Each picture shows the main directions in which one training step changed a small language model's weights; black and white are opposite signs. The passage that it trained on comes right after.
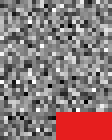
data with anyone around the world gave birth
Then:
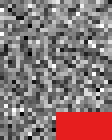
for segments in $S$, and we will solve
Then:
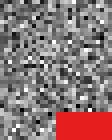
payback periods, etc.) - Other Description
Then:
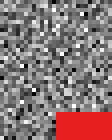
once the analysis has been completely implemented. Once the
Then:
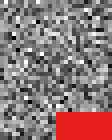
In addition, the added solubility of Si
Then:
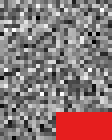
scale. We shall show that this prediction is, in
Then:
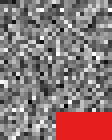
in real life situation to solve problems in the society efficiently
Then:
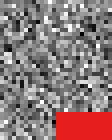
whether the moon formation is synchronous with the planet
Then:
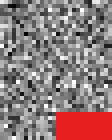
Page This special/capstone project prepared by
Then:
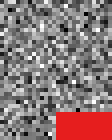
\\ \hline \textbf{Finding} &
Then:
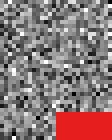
and variance values of the gray-level
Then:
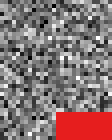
demanded. During these years, the Georgians
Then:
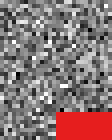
denotes the signed stirling number of the first
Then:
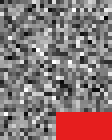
the ϕ 's are the linear combination of material
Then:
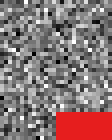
linear fits to the distributions ($\alpha_E$
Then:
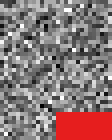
use high level languages to specify a network
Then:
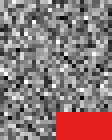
this entropy agrees with the entropy of the
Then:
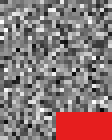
running head. % If there are more than two
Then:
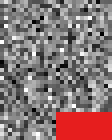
Finally, the random force is given by, {\tiny
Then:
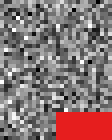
safeguarding traditional knowledge and guaranteeing
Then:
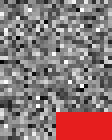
both dimensions. NMF is similar to PCA
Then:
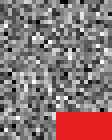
\{ \begin{array}{cl} {\rm
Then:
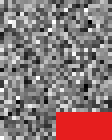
of some chemicals and membranes have been used
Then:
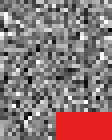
if $X^\alpha \leq Y^\alpha$
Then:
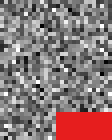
orbital and indicates the electron-donating capacity,
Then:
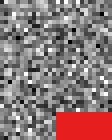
(x/L) leads to $-k
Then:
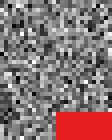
to strengthen civic engagement and enhance the
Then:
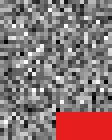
brain during the time the test is happening.
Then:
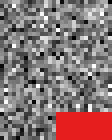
rich reservoirs for specialized
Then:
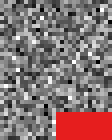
function, yields competitive performance and consistently
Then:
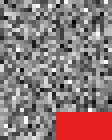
so-called energy-enstrophy theory,
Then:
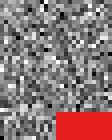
employees perceive WLB practices as support from their
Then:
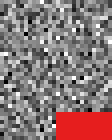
\left( \frac{2\varepsilon_p
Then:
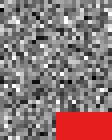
a circular and clean economy. However, inequalities
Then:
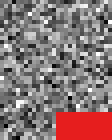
each product, the advantages and disadvantages can
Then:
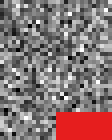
and after that milled in an Alpine
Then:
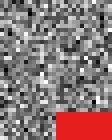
or whether we would depart from the cosmological construction.
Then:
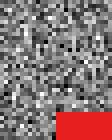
as positive or negative. The negative items selected were then
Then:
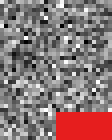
visible range, becoming an important candidate for
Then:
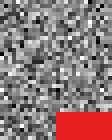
creativity in 3D computer-generated imagery
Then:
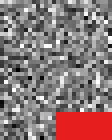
the Public Security Department of the Ministry of
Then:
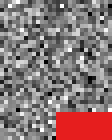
species on selected rices and graminaceous
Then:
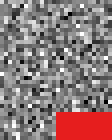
assess the optimal dimension to have for the samples, in
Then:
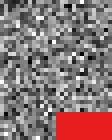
effect of environmental strategy and sustainable development empirically
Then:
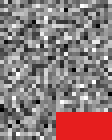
structure and do not allow cycles (loops)
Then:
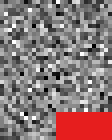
CP} = -90^\circ$ and dashed
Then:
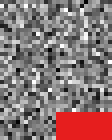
where $\tau^\star$ represents the optimal threshold selected
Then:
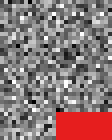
build up of magnetic shear and free energy in the
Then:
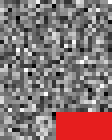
in combination with a photo-sensor to
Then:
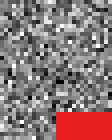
moon orbits is governed by Kozai
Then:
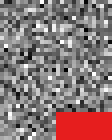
mm SL, gill-netted from off
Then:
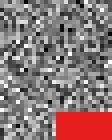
member of the editorial board Fedor
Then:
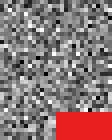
The first three elements, $\mu$, $\Sigma$,
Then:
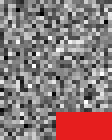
[25] employed a trained ResNet model to
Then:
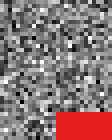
in previous reports [4,5]. In this
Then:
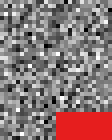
Introduction..... 4 2. Preparation
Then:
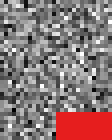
generation profile and ion irradiated layer are to scale,
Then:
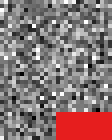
Control and Prevention. Available at:
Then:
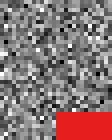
[32, 33]. However, few papers have analyzed
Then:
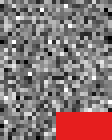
mode of the specimen was a single
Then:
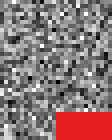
on another function space (correspondingly, the resulting
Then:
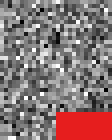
chemical powder, lifting and carrying up
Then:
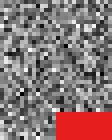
without relying on grids, thanks to their
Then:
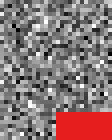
The pre- and post-eclipse
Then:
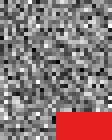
S. Stone and N.G.
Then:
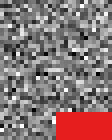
with the CFHT Adaptive Optics
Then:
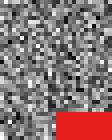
point out the research gaps of artificial companions.
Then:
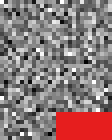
parameters exceeded the permissible limits in
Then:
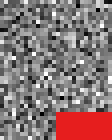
in phase and 180° out of phase with temperature
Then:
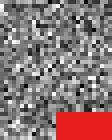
plus azithromycin 2 g
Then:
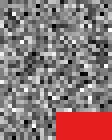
significantly without harming accuracy of the solution but issue arise
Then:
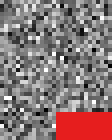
Uzbekistan. Tashkent
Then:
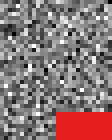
can be roughly estimated as follows. The attractive
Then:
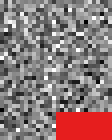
of orthogonal polynomials defined by a
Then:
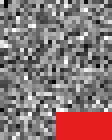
chemical etching (sample β), underlying that this
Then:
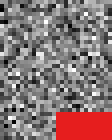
*La llengua dels
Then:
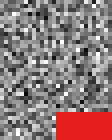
into the Project} The investor has an expected
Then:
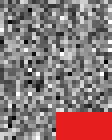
of the country and more recently from the third world and
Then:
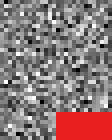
number of observation equations must equal the number of
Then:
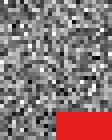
\end{equation} with $L_{i}$
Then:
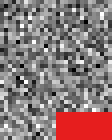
patient demands are sometimes out of the league
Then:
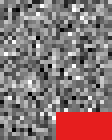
São Luís,
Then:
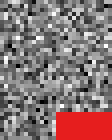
triangulation of data to ensure a comprehensive understanding of
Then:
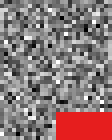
which were found in urine samples only and this
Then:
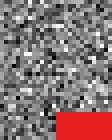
space suits the current situation of the software engineer
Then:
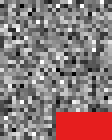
care and will work with the hospital flow teams
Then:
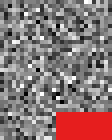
agreement No 101021957. This article reflects
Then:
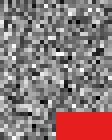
in Figure 2, as well as the grating
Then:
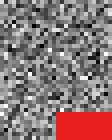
\item You will be given a great
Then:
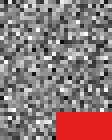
productivity of the nation. While there are initiatives for
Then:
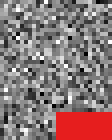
‡Laboratory of Physical Chemistry,
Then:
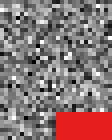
divorce, school failure, and affiliation with
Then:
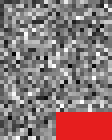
weld metal zone to the recrystallization
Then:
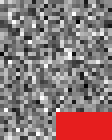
known to be at considerable risk of both CVD
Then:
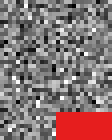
beam alignment problem. Since multiple beam pairs are trained,
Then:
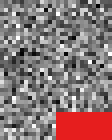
are aware, though, that LCT measured optical
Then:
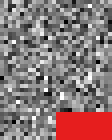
shown that spherically symmetric asymptotically flat charged black holes
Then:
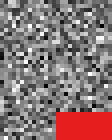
optimized ABS pulse was designed [4] with
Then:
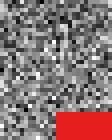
with $^{16}$O. Note that the plot for
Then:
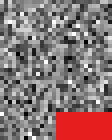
of natural product origin and natural products play an important role
